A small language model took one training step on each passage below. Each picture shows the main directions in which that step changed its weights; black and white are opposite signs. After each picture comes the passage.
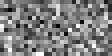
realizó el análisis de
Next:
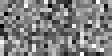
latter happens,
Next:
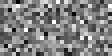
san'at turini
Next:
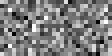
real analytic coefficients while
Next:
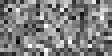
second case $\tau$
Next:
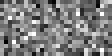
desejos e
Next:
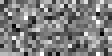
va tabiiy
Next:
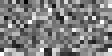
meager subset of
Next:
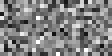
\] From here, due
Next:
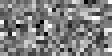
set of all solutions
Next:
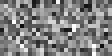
variance. Thus,
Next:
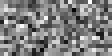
on the restricted
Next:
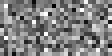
involvement of
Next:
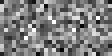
ambígua da
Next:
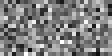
boyutu ile
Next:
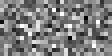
of these results are
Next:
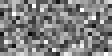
process which contains two
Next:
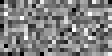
principle. Due to
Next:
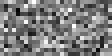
on some features
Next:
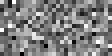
in the tables below
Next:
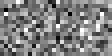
usuli faqat
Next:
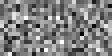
proved also leads to an
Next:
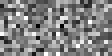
$H$ is
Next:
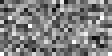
like the other pattern
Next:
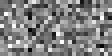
these solutions is fully
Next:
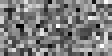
los valores de una
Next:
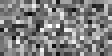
of grid lines.
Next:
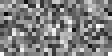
Martikainen and
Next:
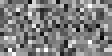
воды не выше
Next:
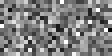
\dif \xi
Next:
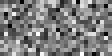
bir sıra
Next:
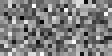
Фіг. 1
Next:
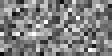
dos sonhos na
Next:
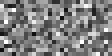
$H$ for all
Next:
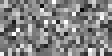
necessarily defined over
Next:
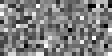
given by direct sum of
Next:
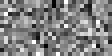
(As Dylan
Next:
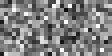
be connected and open.
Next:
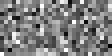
ham an'anaviy
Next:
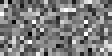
asimilare a
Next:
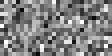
We now consider the second
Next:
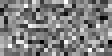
is the genome
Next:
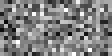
vital, a todos
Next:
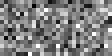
la satisfacción,
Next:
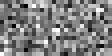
first author is supported in
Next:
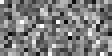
kompleks dari
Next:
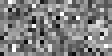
L. Feigin,
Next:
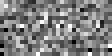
on this method,
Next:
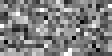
contains no induced subgraph
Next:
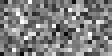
bilan nomlasak,
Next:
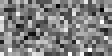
para la planificación
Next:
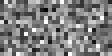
the number of points in
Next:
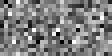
the system in different
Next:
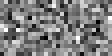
esa virtualidad no se
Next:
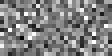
supported by the National
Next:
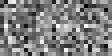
то же время
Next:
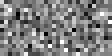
prescribed domain
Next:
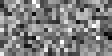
de production des
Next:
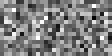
a torsion-free
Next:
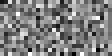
Suppose the current board
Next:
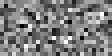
for the expectation with
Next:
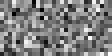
standard graded analogue
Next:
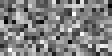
a unique limit $
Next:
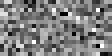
follow from items
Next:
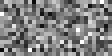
are of dimension 2 we
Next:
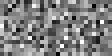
Dari sinilah
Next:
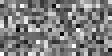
it is called the
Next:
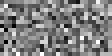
triangulo o
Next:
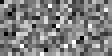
We will show below the
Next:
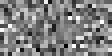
gelten haben
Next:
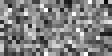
steps, an extension of
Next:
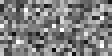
the translation result
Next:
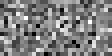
$W$ is an
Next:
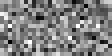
Дані про
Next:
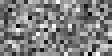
optimal upper bound for
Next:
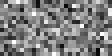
conjugate part of the
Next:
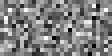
complex structure $J$.
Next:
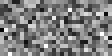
and the definition of
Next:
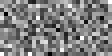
чего именно
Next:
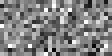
ahamiyatiga ega
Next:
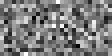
that $\frac{{\rm
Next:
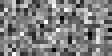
satu ilmu yang
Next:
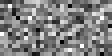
notice that the associated
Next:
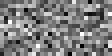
to $W$, then
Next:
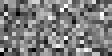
mostly already known,
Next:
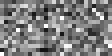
the passage to the
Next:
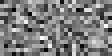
and any nonnegative integer
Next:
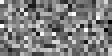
стійка на
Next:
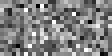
criou espaço
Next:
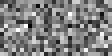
topic of the present
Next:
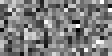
faces of dimension
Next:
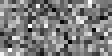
origin (or some sufficiently
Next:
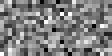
balki chin
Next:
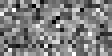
الكلية كما
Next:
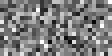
wanita dan
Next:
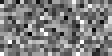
comisión) como
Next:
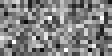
the smallest value of
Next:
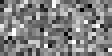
na sua formação,
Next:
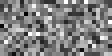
им в юности
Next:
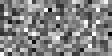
Technisch -
